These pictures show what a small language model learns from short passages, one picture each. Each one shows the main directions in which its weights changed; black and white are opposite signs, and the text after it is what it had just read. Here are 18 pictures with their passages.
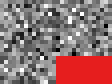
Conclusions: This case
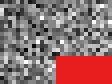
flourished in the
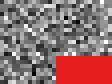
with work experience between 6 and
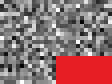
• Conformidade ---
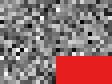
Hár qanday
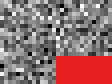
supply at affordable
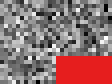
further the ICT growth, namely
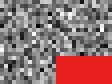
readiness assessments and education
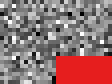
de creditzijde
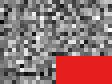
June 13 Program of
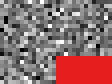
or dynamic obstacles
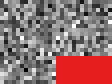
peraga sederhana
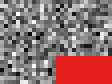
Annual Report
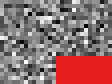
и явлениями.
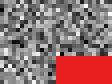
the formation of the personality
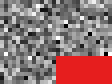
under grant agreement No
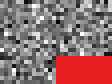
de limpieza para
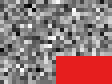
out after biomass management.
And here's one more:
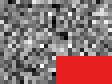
first introduced), the proposed method
